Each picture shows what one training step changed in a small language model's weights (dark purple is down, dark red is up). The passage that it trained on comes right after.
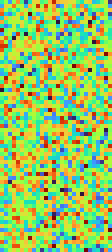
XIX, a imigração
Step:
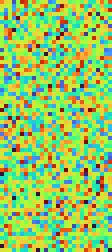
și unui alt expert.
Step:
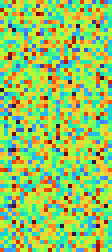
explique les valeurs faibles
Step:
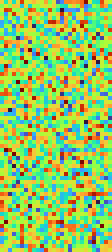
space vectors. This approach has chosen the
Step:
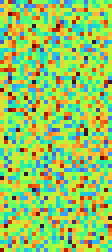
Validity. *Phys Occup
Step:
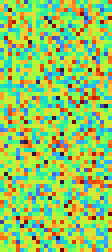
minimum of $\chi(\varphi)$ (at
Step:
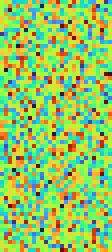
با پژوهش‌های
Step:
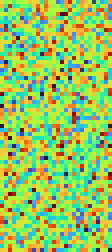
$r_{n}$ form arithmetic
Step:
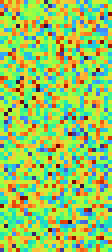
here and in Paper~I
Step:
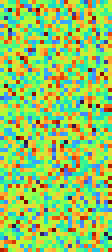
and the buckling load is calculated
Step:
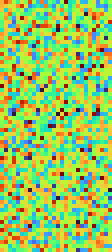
their research on 22 respondents showed the results
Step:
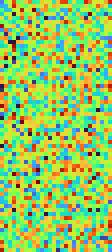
asosida ko'p ob'ektlar
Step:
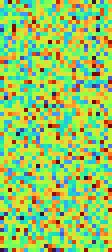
50\arcmin \ with a pixel
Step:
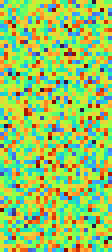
etdiyini biz bilmirik
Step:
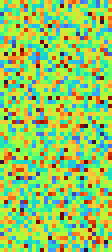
(AIS) is a condition in which the
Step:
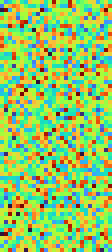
5—10 см длиной,
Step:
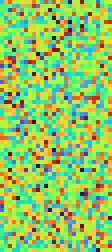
MSSM. We will show the production
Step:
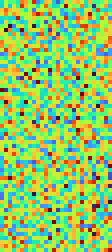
section. Correspondingly, the suppression
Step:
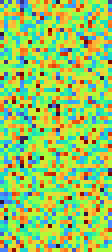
групи методів є
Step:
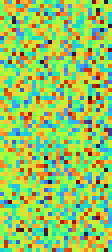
photoproduction reaction,
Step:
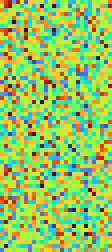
CS on for the STCF ring.
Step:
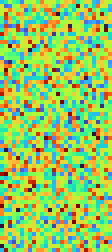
SCB edge through-silicon
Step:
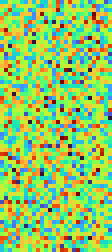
د هرې ورځې
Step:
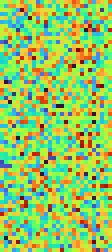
educativo de la población, los
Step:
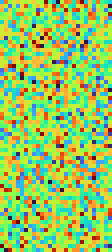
We have checked that for $\varphi <
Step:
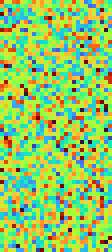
the 10 selected inexperienced
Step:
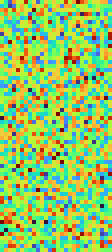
a recent treatment of the resulting
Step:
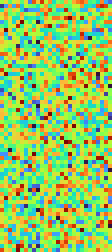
nas atividades agrícolas que
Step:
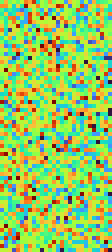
zostały zwabione do
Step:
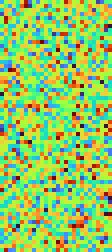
to low energies. \subsection{Comments
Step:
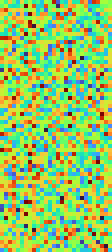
the worst case (3~mm
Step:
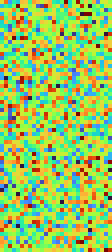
heterogeneous regarding technologies,
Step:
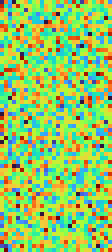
the two-nucleon systems were
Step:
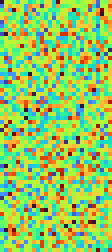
resolution of large ground-based optical and
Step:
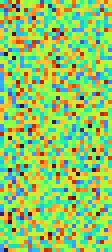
LD}_{L} \right), \eeq with
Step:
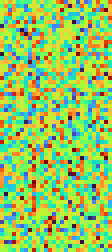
Pacific Abyss Phylum
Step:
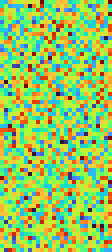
mais de uma hora para passar
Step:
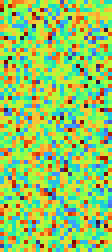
de la artritis (DMARD)
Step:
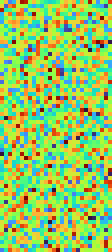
of a3 (green) and either
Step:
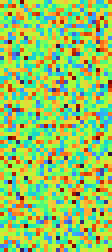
the geographical and financial
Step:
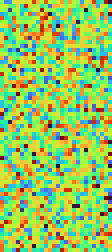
con aceptar trabajos en
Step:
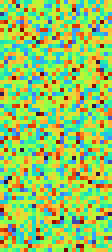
games of depth $1$, where all
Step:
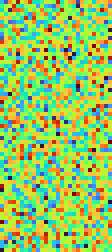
матн ҳосил
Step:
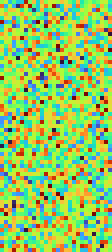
biorefineries; enzyme
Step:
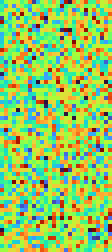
with an orbital inclination of about
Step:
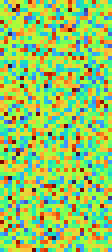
the experimentally observed $B$-periodic
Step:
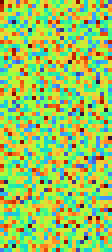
theoretical views on the region and
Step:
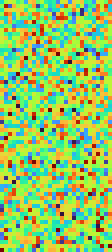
early ASP adoption. Network
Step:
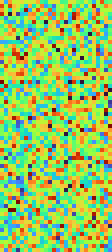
not to be impossible, according to
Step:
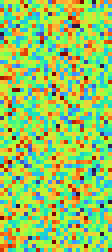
системным изменениям
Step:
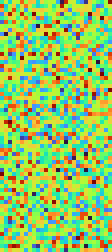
of strong localization (lower panel of
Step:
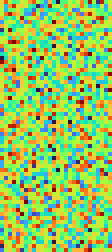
technologies in the organization of
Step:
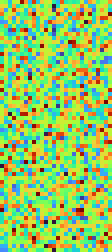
and SFLA. II. Economic
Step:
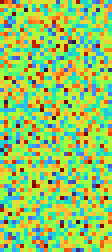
Experimental results on publicly
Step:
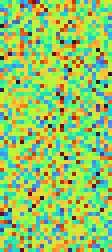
ishlovchi intellektual
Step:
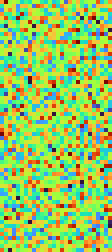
current implementation is that updates
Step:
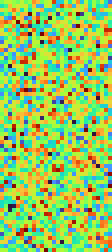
Chunki nosog‘lom
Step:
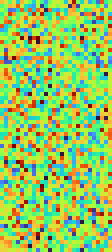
100% sterile line, is the first
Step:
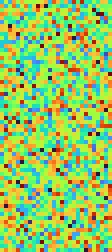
for the LDM beamline in the case of
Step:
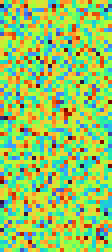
i metodika fizicheskoy
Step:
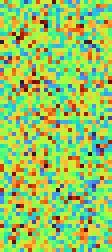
comunión a Lorenzo de
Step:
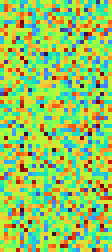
of the converter must satisfy the
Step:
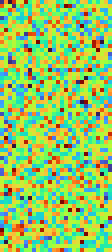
are likewise key to constraining the
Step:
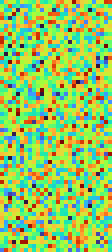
both fractal lattices and our
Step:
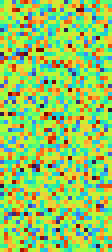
established discipline; it has
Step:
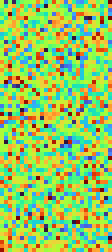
Ural Branch of the Russian
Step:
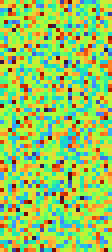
a perturbation (which
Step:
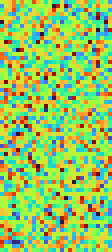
both acquiring new customers and
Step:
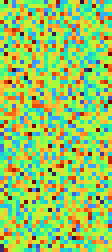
The crystal structure of copper is
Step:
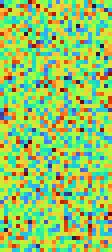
only to the complexity of the object to be
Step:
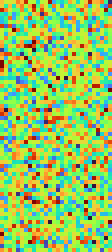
merupakan transaksi barang
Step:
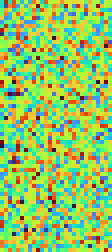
“Oyoq yugurigi
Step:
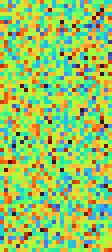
them the continuum physical quantities can
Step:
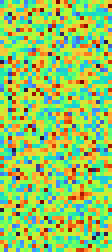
va axborotni qo'lda
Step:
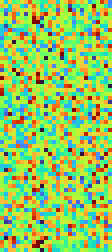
General Physics Institute,
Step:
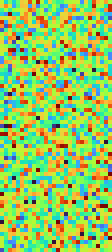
related problems and ways to solve
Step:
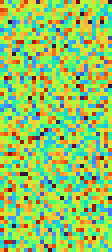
the existing methods rely on modeling
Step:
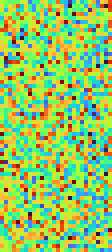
technique are the most attractive both
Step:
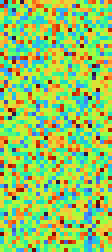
asarlari orqali jahon
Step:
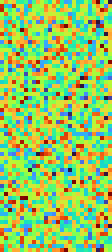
and the equivalent Hamiltonian are
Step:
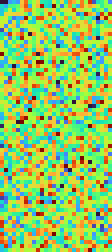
savollar qo‘yadi:
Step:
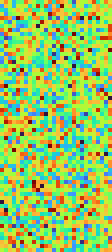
In this case, court documents
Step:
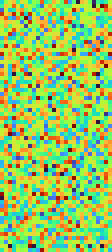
only employed two standard pre-processing
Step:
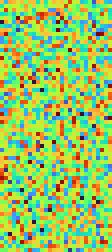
friction and ensure the stability of the
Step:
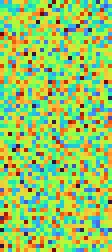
[9,11] : 1) Personalization
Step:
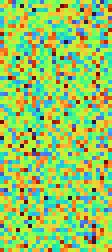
work, the emergence of competitive
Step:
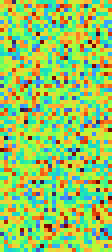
expert panel were also incorporated into
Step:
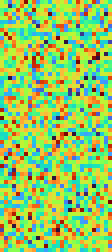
compound does have a direct bearing on
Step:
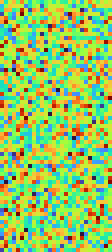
также имеют
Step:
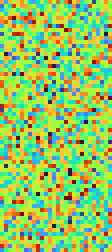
be a quantum algorithm with a black
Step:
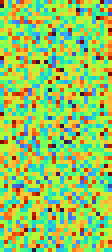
immunological markers in pregnant
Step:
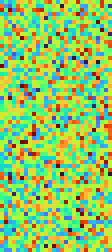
and it is preferable to recite
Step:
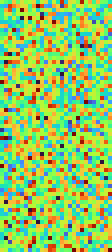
izlashadi, qo'shimcha
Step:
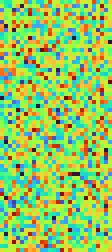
mais importante na área
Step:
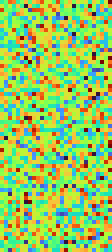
Kadimiy Rimda harbiy
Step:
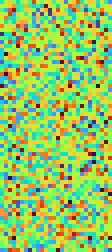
self evident that bushes and
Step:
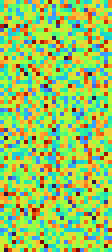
Prof.: malui iſpro.
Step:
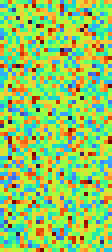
ніж у звітності
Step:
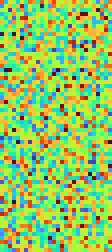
future research focuses on integrated
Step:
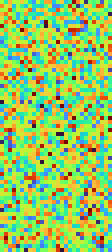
is appropriate however, because the evolution
